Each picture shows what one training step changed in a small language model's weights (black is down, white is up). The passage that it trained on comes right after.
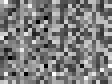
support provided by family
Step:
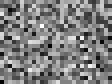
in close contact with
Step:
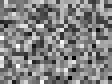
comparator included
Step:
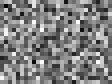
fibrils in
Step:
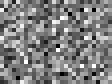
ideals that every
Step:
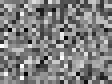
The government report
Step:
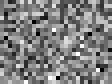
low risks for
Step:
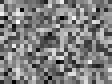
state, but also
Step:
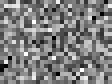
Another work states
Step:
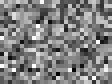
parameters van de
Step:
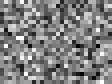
teaching using universal
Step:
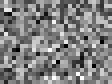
pedagogical technologies on
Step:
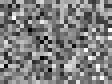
to highlight is that
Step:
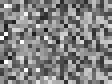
analysis of the obtained
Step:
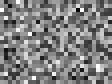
selected from previous international
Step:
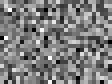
pedagogy. The
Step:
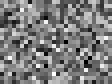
resources such as
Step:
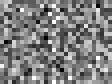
va soliq
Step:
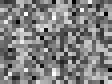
made up of small
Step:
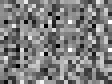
parse the
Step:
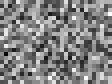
extracted based
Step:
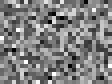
from which it is
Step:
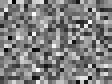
mining houses
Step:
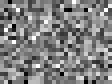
de la zone
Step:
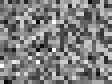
ou professores
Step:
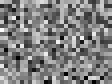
the diesel
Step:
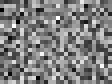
in language learning and
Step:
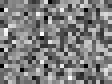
esa muzey
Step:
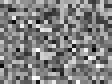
it is a
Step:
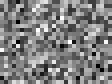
marché -
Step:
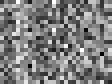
образ и
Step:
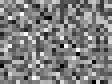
must have a
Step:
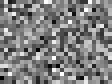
valor de referencia
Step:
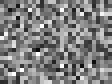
present in the paper
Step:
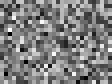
to be significant as
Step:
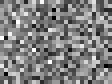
Penelitian ini
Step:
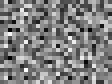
government management of natural
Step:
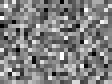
MSD and similar
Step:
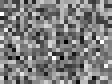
and climate change.
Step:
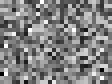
was found similar
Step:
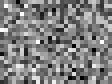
However, this method
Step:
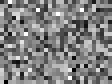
are given as:
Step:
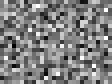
graves dans les
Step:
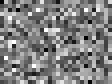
es eminentemente
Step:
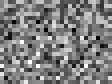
communication established between
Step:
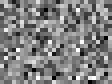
collections. For
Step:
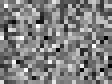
processes during step
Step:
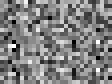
supply the needs of
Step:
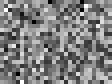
the poorest
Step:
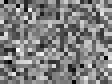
process for the
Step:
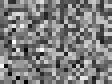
practical solutions to
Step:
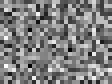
pedagogika fanlari
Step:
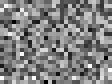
types of flexible
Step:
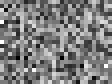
and local search that
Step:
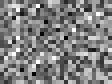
que hace que
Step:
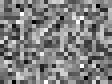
saving mode
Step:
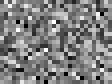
directly correlate the
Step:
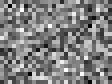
referred to as
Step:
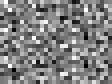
fractions of
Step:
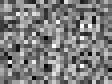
interests or personal
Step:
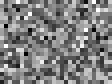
sand is:
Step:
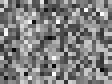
field variable within the
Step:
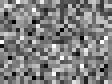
density and growth rate
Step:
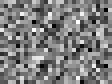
cations. The
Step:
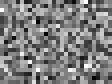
representação do
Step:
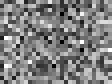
Academy of
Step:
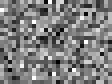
Starting at
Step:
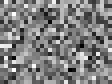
su Estado de
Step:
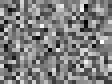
in other areas,
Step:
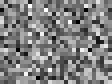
| issn:
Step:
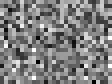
in Islam requires a
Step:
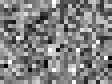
tools for evaluating
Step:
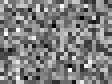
necesario como
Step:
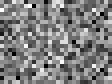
collected 136
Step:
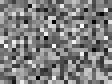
criticism has
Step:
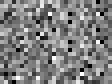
qarori bilan
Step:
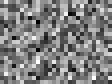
não? Como
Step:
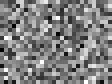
sa oficială
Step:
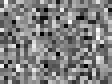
fluid along the
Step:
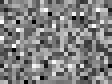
from mature
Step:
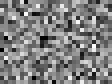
positions. Our
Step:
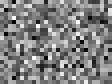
possible. The Internet
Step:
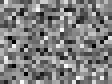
humano é
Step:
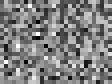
educational methods,
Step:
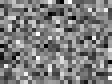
4, it is
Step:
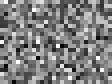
mirzo yuqori
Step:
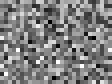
weights were obtained
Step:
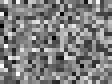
Notably, during
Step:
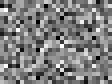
e deixam
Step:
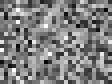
a beaker and
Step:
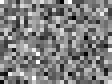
Figure 8, the
